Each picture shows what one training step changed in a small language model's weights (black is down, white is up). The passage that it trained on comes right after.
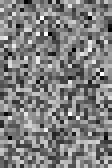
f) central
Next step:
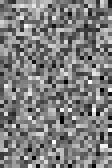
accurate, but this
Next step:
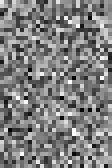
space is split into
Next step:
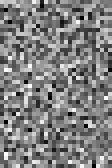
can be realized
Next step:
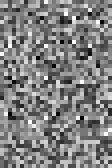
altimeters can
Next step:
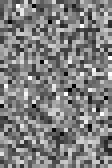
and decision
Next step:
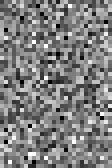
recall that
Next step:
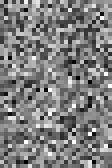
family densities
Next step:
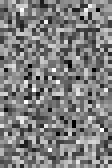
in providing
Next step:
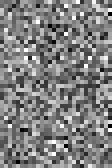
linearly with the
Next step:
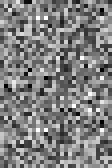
assumption about the form
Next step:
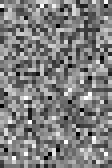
+ \alpha U
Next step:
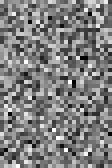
over one or more
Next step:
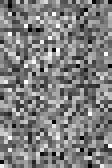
calculates the
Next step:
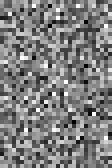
contrast. The
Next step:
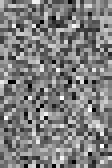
density associated with
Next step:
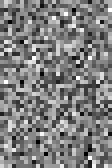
decay we can
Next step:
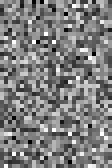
films without the
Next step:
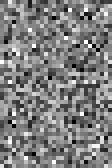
W-W and
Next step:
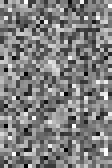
Both the
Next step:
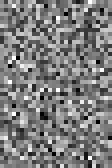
expression in the
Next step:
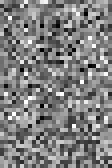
the Jordan
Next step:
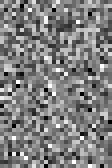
turns out in
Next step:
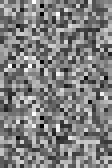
position angle of
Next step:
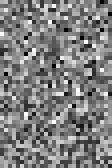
Top panel:
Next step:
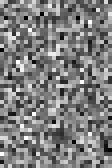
and exploring their
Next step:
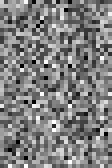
The pure metric
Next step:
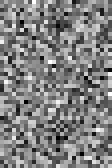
strings of
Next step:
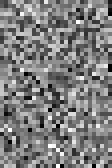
be derived from the
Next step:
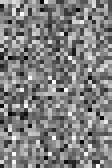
have shown that a
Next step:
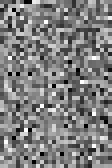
indicator. In
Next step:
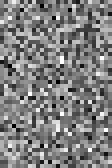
equation of state
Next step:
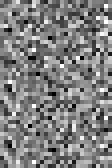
determines the given
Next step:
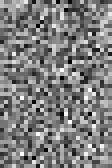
The dynamics, which
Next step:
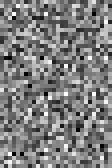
they provide an important
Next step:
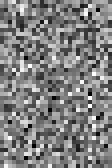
in the vertical
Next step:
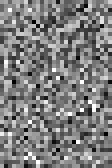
map and a background
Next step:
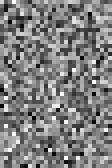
is the result of
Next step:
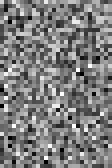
is given by a
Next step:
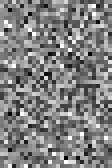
On the other
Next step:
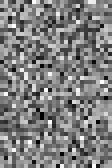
increase in stage
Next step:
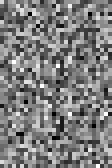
to find possible
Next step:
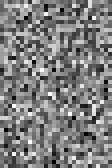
only chiral
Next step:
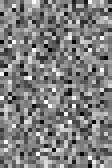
magnitudes, flux
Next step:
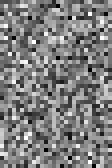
power-dependent results
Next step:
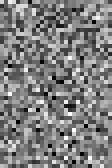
of the spectra are
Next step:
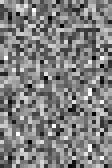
for processing
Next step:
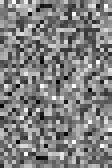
the fact that it
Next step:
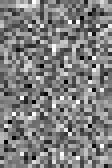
nonlinear theory, the
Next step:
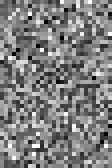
of a continuity
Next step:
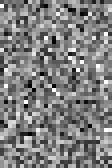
so $\Delta<
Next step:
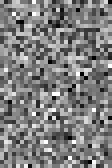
possible combinations
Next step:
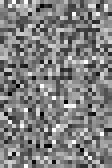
the thermodynamic
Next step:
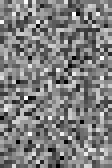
a number of
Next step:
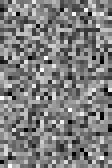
as \be
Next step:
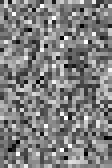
The gray
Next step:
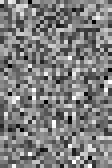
of the spectrum for
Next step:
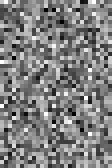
needs an initial
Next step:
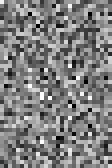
to equal intensity for
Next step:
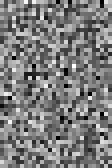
\indent +
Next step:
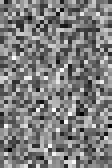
from the resulting equations
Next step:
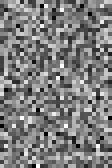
function and it
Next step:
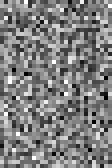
BCS pairing
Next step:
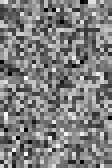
need for human
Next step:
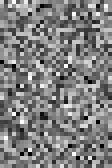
the integral in
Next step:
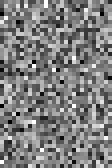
required for the
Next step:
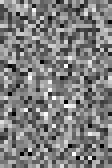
for the integrals
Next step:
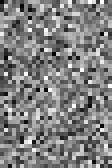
facility and
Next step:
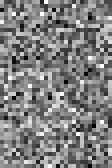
not be constrained
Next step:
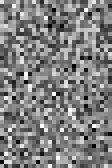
work. We also
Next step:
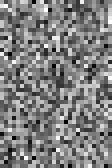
environment} The models
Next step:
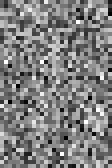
be used with a
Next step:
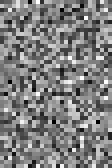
observed in other
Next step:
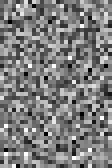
and constant value of
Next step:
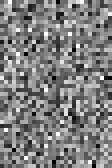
lower MSTO
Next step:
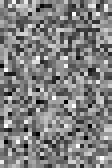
the main stages
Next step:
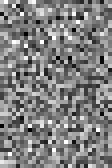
\bibitem [{\citenamefont
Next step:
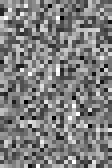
corresponding to maximal
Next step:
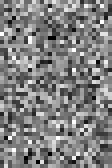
the nonidentical
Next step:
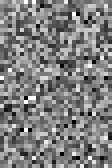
a given state.
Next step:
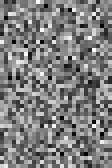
entering electron
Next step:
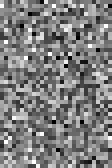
In other cases,
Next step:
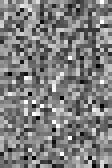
free electron parameters are
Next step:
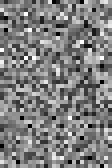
atomic transitions to
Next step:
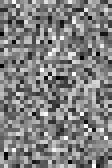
are not realistic
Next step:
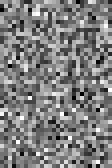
gives the details of
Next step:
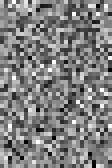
the fitting result
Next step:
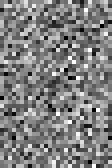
significant liquid
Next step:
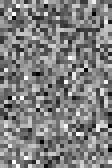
they are to be
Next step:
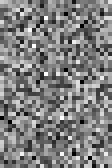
phase space of
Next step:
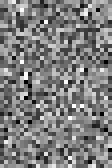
in previous studies.
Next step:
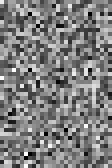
to a better
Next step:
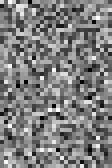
of one species
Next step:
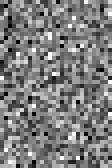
detailed reports
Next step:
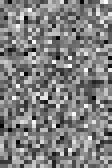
flagged for
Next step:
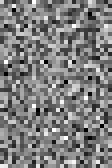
agreement with previous
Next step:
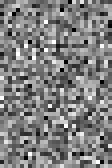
demonstrating its
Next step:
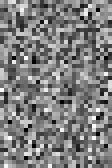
in the absence
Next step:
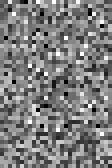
dark matter relic
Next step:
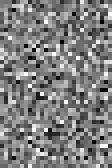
highly improbable
